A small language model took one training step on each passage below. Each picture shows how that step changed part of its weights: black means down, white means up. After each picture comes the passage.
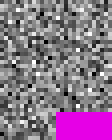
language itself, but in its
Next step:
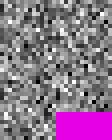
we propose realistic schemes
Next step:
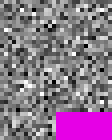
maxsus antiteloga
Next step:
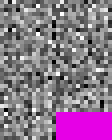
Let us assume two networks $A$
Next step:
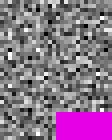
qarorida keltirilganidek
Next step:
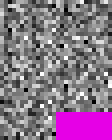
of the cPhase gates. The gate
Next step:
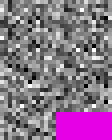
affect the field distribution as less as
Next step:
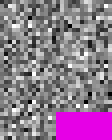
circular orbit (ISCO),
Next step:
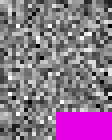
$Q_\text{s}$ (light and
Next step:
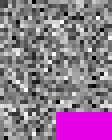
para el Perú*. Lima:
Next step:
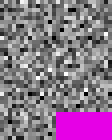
the upper bound of the packet
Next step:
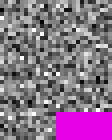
qabul qilinishi,
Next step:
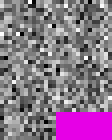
inferior a 10 km”.
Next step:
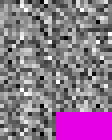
{Bunau}}, \bibinfo {author}
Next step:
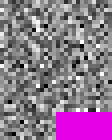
y cumplir con las normas
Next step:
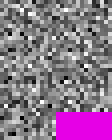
faqat bitta tezisda
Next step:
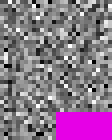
the entanglers added in the
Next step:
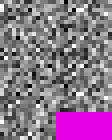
have the same density as the particles.
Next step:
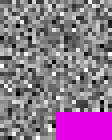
shape of real abundance values).
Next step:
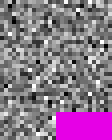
a powerful propaganda
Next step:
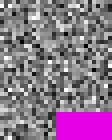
стала использоваться
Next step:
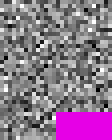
functions which goes back to
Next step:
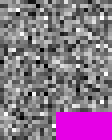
qismida falsafa
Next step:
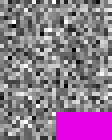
for the customer to buy and
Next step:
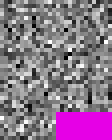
circumstances motivate the
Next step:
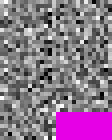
Universiteti tadqiqotchisi
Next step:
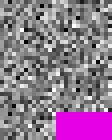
nuclei, in addition to a
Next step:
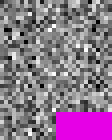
на людину [4]. На
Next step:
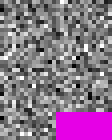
implicações do estudo, suas
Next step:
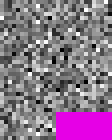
the second one, $B$, determines the
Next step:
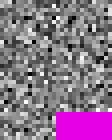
tumani Qorasuv shahri
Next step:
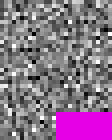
restituzione delle lacune,
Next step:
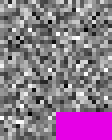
can be provided with the structure of an
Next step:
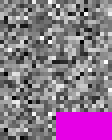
highest SI-SDR of
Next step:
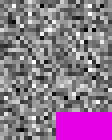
jeu, n'ont eu
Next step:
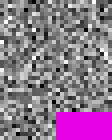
in \emph{Proceedings of
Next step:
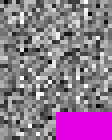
a consequent improvement of the
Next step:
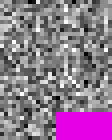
and Linguodidactics*,
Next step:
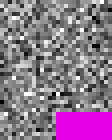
fingerprint of a complex
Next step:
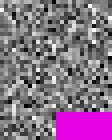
نمودارها در
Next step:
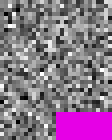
el ámbito escolar en
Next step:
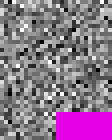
larger than that of any of the
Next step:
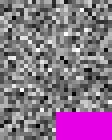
the superconducting proximity effect
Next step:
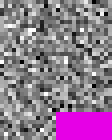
pihak lain di luar
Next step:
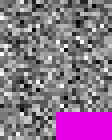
trabalho, elas enfrentam
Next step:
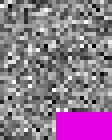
$\alpha/f^2$ for mucus
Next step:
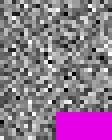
еди. Сондай-ақ,
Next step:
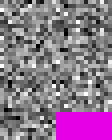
vectors and the impact level,
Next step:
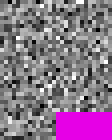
mechanics]{An interesting and
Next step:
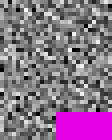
we considered two different values of the potential
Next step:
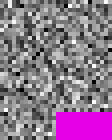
*Война и мир*
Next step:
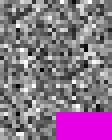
«пандемии XXI
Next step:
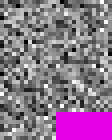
"W-STEM Project
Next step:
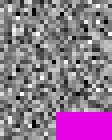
у статті 3 чітко
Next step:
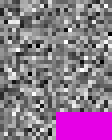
baseline model retrained from the
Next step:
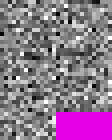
ahvoli to'g'risida
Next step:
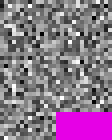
и деятельности, в том
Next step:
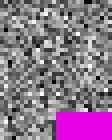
{Back-reaction effect and
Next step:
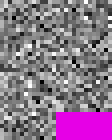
provides a single set of fundamental
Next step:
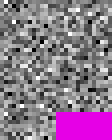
the fragmentation of a common
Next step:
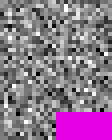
metric is given by \begin{equation}
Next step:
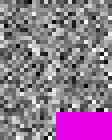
a siren within that region, and this
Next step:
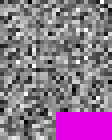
among Austrians; grey
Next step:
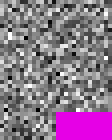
Al vestirse y actuar como un
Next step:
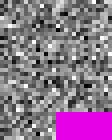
sistema urinário.
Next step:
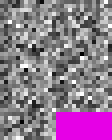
R., Gines M. J. L.,
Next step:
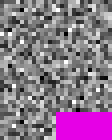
підвищення якості
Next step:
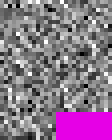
attacks in the joints.
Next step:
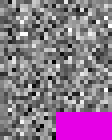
which can be extracted from our work.
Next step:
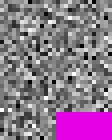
a melhoria da qualidade de
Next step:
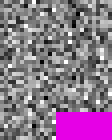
op hogere leeftijd kan
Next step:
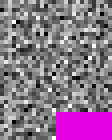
Shohrux saltanati
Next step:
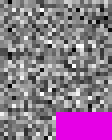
frame is crucial to derive the
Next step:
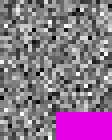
radicand in eq.(52)
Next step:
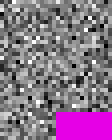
continuity equation \begin{align}
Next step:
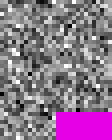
oder Pflastersteine.
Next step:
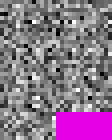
buni qonuniy isbotini
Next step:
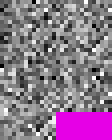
a las patrullas empleadas
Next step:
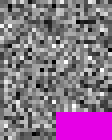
behaviour among equities and
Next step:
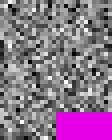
phase (according to Fig.~10 of
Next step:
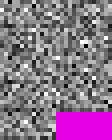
consider the deformations of other observables such
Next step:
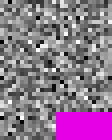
to the analysis: even though
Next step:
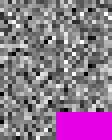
however, rests on the fact that the
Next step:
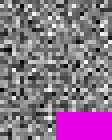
Нижний Новгород.
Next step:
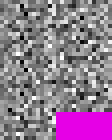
ABRÃO, P. C.
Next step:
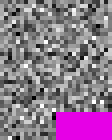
fixed stars are the two primary
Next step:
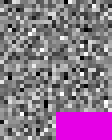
imply that, for all $\alpha$ and
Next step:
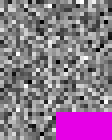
Target | 133 L | Yes |
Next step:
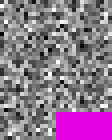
The American Economic
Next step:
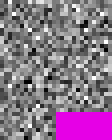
the aforementioned criterion is
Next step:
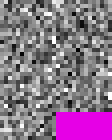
biasing the distances to
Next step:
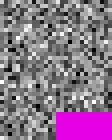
socialización y práctica de
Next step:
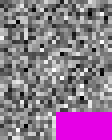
WANG. “Compressive
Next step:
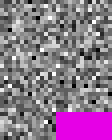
directions, respectively. The spin
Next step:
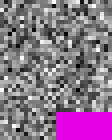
– у змішаному
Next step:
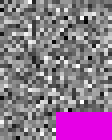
as the orthographic projection
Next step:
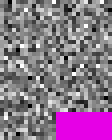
of the wavefunction is crucial
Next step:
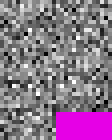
suggests that such systems could form the
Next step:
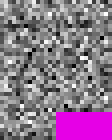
abordagem no recrutamento
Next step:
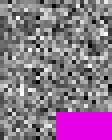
is used to represent unknown.}
